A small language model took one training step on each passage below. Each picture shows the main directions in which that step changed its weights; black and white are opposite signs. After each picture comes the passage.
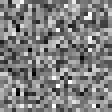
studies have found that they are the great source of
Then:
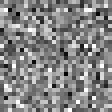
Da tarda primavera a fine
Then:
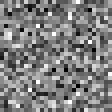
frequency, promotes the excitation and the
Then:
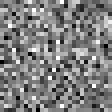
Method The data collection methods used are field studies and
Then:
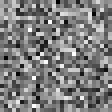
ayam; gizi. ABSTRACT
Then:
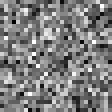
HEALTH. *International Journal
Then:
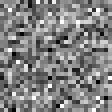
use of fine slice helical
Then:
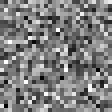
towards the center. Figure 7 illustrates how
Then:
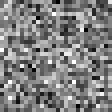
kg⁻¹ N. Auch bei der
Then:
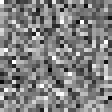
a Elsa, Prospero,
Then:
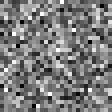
less valid. Students like her need to
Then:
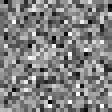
El escenario inminente es aún
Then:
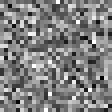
vehicle. Deformation results in
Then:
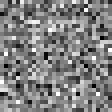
consensus with reinforcement learning,"
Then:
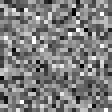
cargo storage and handling dredging and
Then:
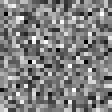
mi vida, franceses,
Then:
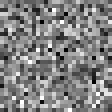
ontología indicando una descripción y su
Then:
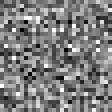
adopt several strategies to protect patron privacy
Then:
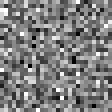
image, enabling the system to observe
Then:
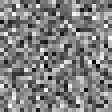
qazib olishdan tortib
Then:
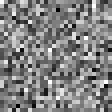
the panel orientation effects at various angles
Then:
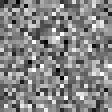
³Dr. Thejaswi
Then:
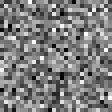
fatalista, este tipo ocorre quando
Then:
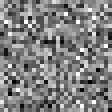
sono in terapia antiretrovirale
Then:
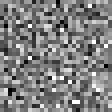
dilanjutkan pada tahapan
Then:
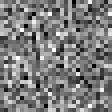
variedades resistentes, sendo que,
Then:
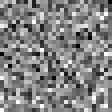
dat hier van een afleiding,
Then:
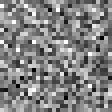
Status Of Boatmen,
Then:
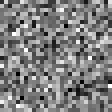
РАСТВОРОВ Р.И.
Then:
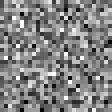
Pakistan for trading with India.
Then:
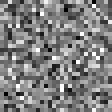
it highlights the limited prevalence of
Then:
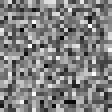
atawı, keyin ala usı
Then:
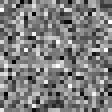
boks infratuzilmasini
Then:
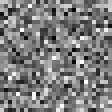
qilish uchun vaqt va imkoniyat topish,
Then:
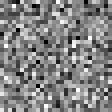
Emperor Zhu commanded to
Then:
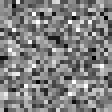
accountantswerkzaamheden die
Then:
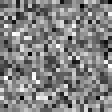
le dijo su pretendiente;
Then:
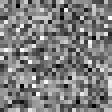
such as methodical mastery, motivation
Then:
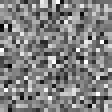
никотина. Курение
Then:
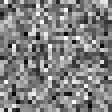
la sala porque ruido
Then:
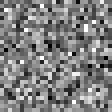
in the second texts of the participants with the
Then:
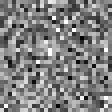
capital expenditure. One of them
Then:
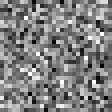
under the condition of obtaining their required rates of
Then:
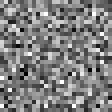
de reflexión profunda entre la comunidad
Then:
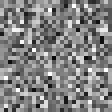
Fundamentación teórica Gestión Social
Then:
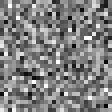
Fahmeed, L., &
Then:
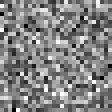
activity and hobby. He is the author
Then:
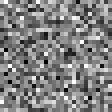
of former material testing (18). Using
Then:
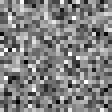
l'orientation ; les
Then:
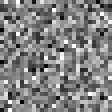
failure is the decomposition, not the
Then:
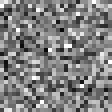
standard errors for linear, logistic, and
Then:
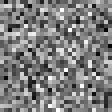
pessoas, métodos e recursos
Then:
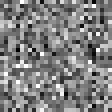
above issues, highlighting research to date
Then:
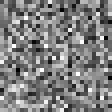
*Technovation*, 2015, vol.
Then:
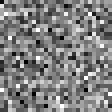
valgus, i.e.
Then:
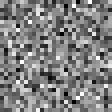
these conditions the resource of the radio line,
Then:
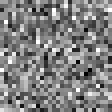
deployed by divers at the research sites and
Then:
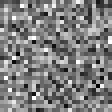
sites achieved complete root coverage when the
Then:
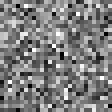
profile, volumetric flow rate,
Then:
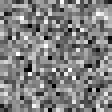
du réel permet de comprendre
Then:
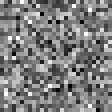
it does, and how franchising is
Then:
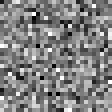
nafaqat investorlar, balki
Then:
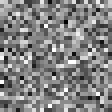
при более низком общем
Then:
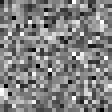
Management Behaviors, Perceived
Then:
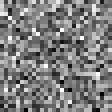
the growth and development, subject matter knowledge,
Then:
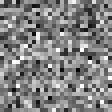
assembly level for a Full core
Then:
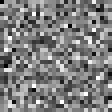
is relevant and applicable to a broad range of
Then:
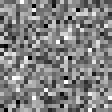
etishi lozim va uning o'zi
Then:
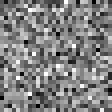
WP4 Deliverable leader
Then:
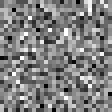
movement at normal velocity (Fig.
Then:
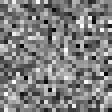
wordt gepresenteerd, in
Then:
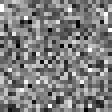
Day 2 Opening Keynote
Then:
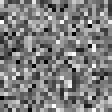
Gráfico son parte de la Super
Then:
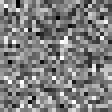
moet een onderzoek instellen
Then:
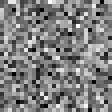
the PDMS network $\theta_A
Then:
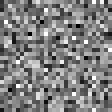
enterramiento, sueño, cuna
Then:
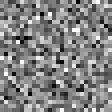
an alternative to and substitute for experience, this
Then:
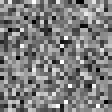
WORDS: Image watch,
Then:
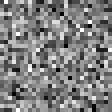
حاضر سعی دارد با
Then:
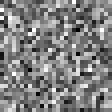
Public, volume 7: numéro 1,
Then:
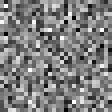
of informed consent Informed consent
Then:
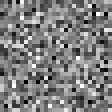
a screenshot of the new
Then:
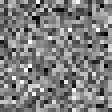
basis upon request. Interested parties may
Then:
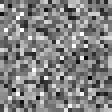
Corpus de referência em Ciência da
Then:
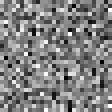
cardiovascular baseadas em
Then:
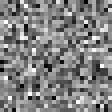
and/or used in the project discoverable
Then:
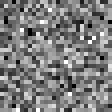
eliminates the fraud that occurs
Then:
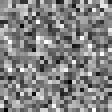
management, yet their volume and complexity create
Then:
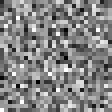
the verifier, while the latter is
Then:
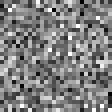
une source supplémentaire
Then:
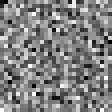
Wire, Dust Remover, Die
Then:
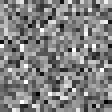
be selected. However, this experiment proposes
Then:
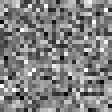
davrda investitsion muhitga
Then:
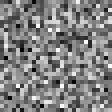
goals. Results show that this approach
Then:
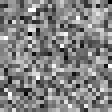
effects of a stable cosmetic preparation
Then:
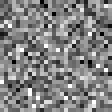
возможностей граждан
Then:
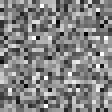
« [...] bildet die
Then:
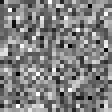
anafora misoli, masalan,
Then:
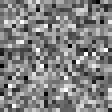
highlights the importance of considering atypical
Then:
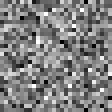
de voorwaarden te specificeren
